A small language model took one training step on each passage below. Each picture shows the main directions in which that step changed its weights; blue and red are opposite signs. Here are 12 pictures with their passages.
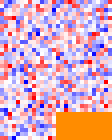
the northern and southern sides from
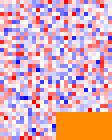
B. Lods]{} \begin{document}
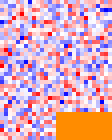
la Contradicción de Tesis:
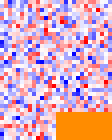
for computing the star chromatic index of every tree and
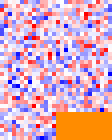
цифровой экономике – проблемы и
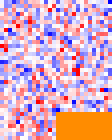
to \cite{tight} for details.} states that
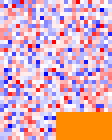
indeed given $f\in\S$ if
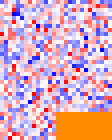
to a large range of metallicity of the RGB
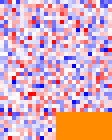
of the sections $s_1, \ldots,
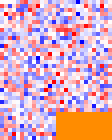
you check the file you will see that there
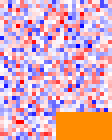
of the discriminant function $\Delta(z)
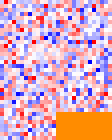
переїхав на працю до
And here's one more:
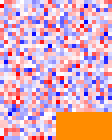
that $\varepsilon_m < \varepsilon/4$ and
